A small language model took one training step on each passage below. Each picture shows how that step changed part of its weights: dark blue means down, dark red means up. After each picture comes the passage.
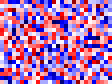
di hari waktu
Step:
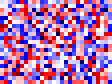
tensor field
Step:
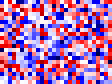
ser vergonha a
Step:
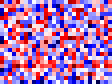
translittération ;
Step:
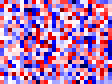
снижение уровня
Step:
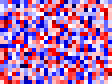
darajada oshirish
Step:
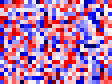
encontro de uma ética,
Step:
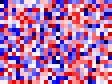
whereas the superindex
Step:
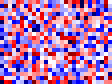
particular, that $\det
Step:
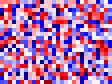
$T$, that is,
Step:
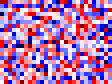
Space below {\it}%
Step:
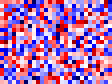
and by $\ind C$ a
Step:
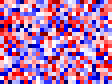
muammo nafaqat
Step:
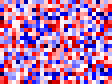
e adota variações
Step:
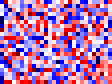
particle distribution on the
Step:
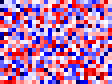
\item The adjoint problem,
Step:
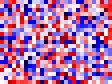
associados diversas
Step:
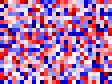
distrofia muscular
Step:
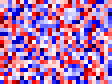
movements, its
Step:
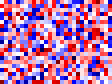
7. Баротов
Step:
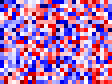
W$. \end{itemize}
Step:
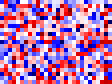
Cheikh Anta
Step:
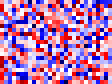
přístupy k
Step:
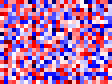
Natural Science
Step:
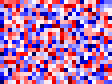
un alto porcentaje de
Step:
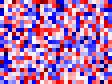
\rightarrow \ZZ / d
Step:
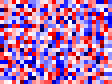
$B_k$ are the
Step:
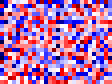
\] This implies that \[
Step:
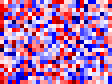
de accountant
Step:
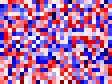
resolved. The first result was
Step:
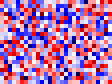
chiqib muayyan
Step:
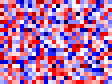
the initial values of
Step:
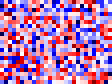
whence a global section
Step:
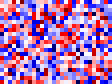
Such speculation
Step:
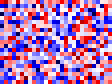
$\tau$ be the second
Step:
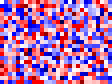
for those strictly
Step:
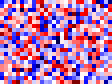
our problem as follows. We set
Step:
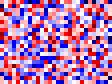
Feynman explicando la
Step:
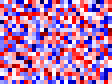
maklumat yang
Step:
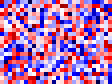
politici attraverso
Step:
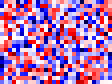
(or tame automorphism)
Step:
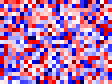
of $n\times n$
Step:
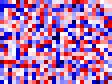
and if $E(f) <
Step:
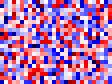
ein schmales,
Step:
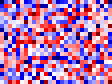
system. \end{proposition}
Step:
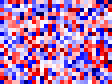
After that, the first
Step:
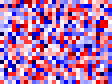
sie mit ihrem
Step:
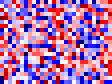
de Cuba probará en
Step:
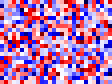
filters, the
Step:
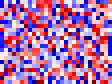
automorphic. 2. There
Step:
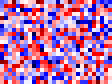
IFSs. We
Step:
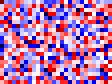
elevada qualidade,
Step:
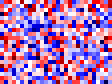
e expressando seja com
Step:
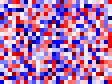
that the role of the
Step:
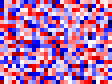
see Remark 5.2 in
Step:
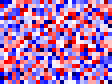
bag'ishlab uning
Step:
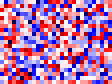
a continuous route to
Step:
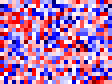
a realization $P\subset
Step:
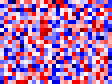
and by linearity we obtain
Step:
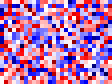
it is enough to show that
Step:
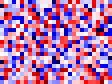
high modulation. Hence
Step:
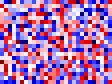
for some $\bar r>0$.
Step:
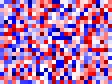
an isobaric decomposition
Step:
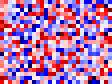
The development
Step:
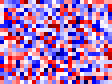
also give a hyperfinite
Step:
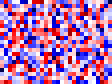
3). Итак, на
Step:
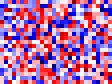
compactness properties.
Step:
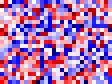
weak monoidal
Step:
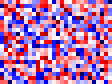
sociais e não dados
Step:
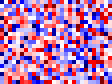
study of nonlinear
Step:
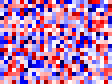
: Изд-во
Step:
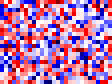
of research of granular
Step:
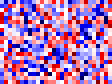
de modo gratuito.
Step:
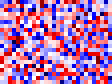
group. Our results imply that
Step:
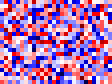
на медичну
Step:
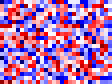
\mu_k$, and construct
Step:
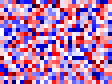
ilkeleri, son
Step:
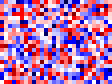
qilib, affiks
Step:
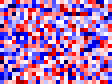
general map $f$ we have the
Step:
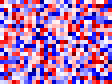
reader might seek to
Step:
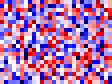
consistió en 6
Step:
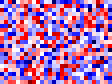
sufficiently explicit form.
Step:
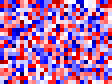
que: Todas las
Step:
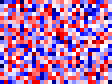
that it is equal to one.
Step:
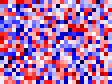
the sequence $f_n$,
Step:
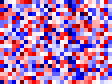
obtain \begin{eqnarray}
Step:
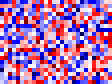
been a functional power of
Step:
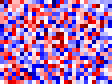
a cycle or loop
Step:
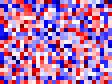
\end{aligned} $$
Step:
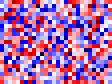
utbud av information
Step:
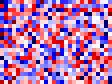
\qquad II = 2 M
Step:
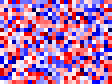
a finite number of possible
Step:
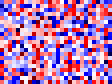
times $t_{min}$ and
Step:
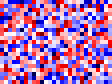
strumentali in un
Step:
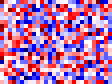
तर ती
